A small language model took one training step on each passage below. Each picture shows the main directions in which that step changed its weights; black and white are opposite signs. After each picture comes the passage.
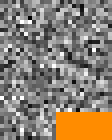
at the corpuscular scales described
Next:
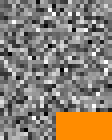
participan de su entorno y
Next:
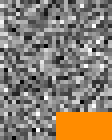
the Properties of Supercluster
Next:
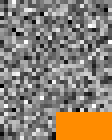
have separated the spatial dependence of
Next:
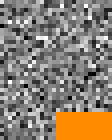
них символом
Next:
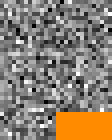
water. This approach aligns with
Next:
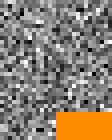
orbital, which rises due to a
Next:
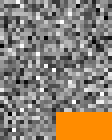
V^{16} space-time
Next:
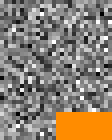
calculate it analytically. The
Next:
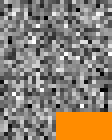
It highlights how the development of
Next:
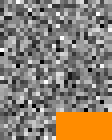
anthropology*. Cambridge University
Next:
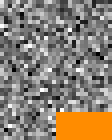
es indiferente (Figura 5).
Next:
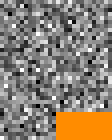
substitutions, abbreviations,
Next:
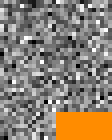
and 3 the fan and separatrix are
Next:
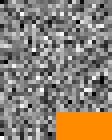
el cual se desarrollan las
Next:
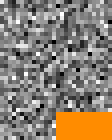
is completely analogous to the
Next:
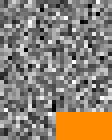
that anionic micellar media
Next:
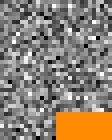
retrievals are included in the
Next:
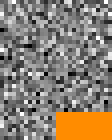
groups that will be set up on
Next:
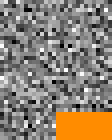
as the number of shocks (where
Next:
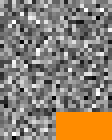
for republicans, the highest
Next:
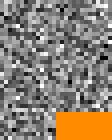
on wild rices and *L.
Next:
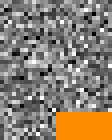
and foreign exchange reserve
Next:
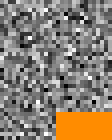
holda berilgan masala
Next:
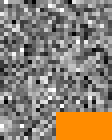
from a perfect tracer, has not
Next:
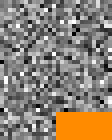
interaktiv tarzda tashkil
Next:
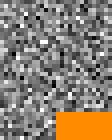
that is independent of the biasing
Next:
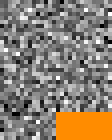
in one of the three linguistic
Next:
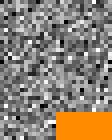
between the left-sided and
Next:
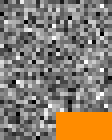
DAO es el siguiente:
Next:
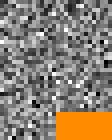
FF-BSS freq.
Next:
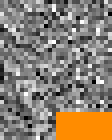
management practices and supply chain
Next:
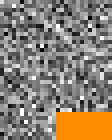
propagation mechanism including
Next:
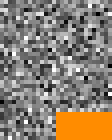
and then the transfer functions were
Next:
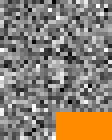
marker analysis An UPGMA based
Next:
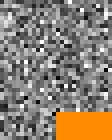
bo'ldi. Ushbu
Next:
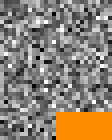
conversations extends beyond this.
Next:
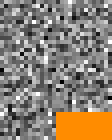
surface topology} \textbf{a.}
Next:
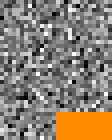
energy of the chosen maximum
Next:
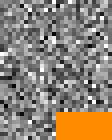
hall, 2019 Source:
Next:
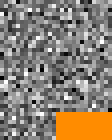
with respect to the center of a
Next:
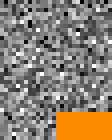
red dots, and the same
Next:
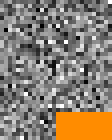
fields. We show that this type of
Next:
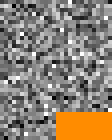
builders, due to a large number of
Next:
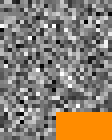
Выявлены причины
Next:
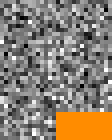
exemplo, aplica um modelo
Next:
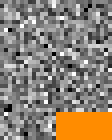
o seu também [clikando
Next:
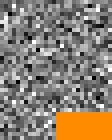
account the convergence of the
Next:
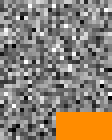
cycle of key involves:
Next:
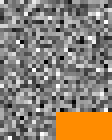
of extragalactic nova rates
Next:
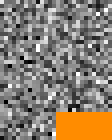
& \parbox{8cm}{\centering
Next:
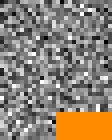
reduces arm breakage. A set
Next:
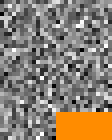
*Deepana Pachana*
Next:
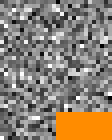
it can involve extracutaneous
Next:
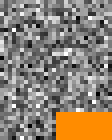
accordance with the recommendations in the
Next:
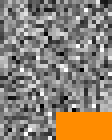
negizida shakllangan
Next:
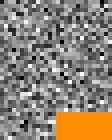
writer identification and general
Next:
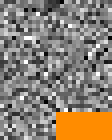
and smaller instantons, thus
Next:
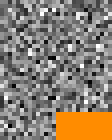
yoritib berilgan.
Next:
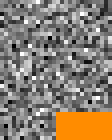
sua fisiopatologia,
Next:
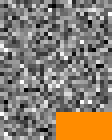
of mortality and gain in weight
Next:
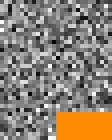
relatively high. This is probably
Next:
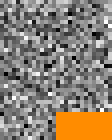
along the field direction, as shown in
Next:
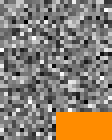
vergezeld gaan van
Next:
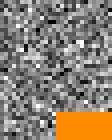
souvent résolues.
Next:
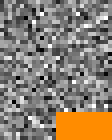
інші, видається
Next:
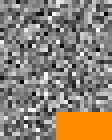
for calculating $J(x)$,
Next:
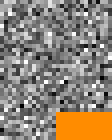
1 standard deviation of the macro
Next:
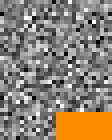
estimate the Laplacian of the
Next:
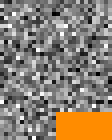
the number of axes the joint
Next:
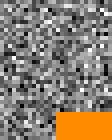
solo un mecanismo de
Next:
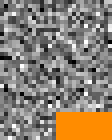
insère quelques observations
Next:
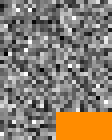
implies a high metallicity if it
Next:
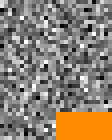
Jastrow factor (stars) and
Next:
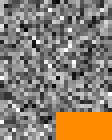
sayesinde piyasaya
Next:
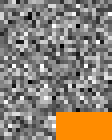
significant. The possibility that on a
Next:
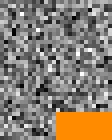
several microns is difficult
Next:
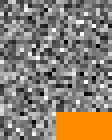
the left panel of Figure
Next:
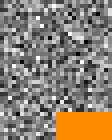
powers were recorded. The resulting
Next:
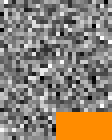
the current data. \subsection{CP
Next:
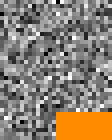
offer a unique, secure
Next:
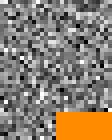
functions and circuits (see,
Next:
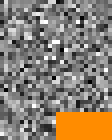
(red events), causal future
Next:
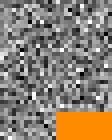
\section{Evaluation of Matrix
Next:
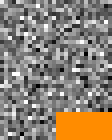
international clock comparison
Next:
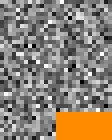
KOMURA, Y.
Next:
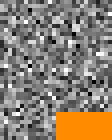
in the ZZjj selection
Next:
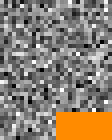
\sum_{i\neq j}
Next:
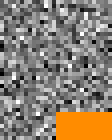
to a particular priority or the
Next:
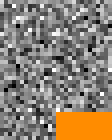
за счет комбинаций
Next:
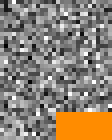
et al. [32] consider knowledge
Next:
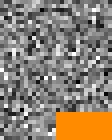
be pre-configured according to network
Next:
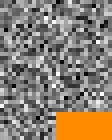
influence was measured, taking into
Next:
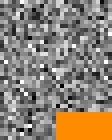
the outer-most regions, with
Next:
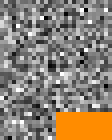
marked *poco rit.*
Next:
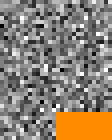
and linguistic diversity on which
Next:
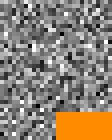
des corps vers la morgue
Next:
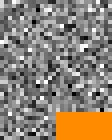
DoS attack which floods
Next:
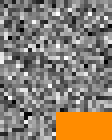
chiral symmetry sets in. For
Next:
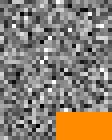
the concept of carbon credits,
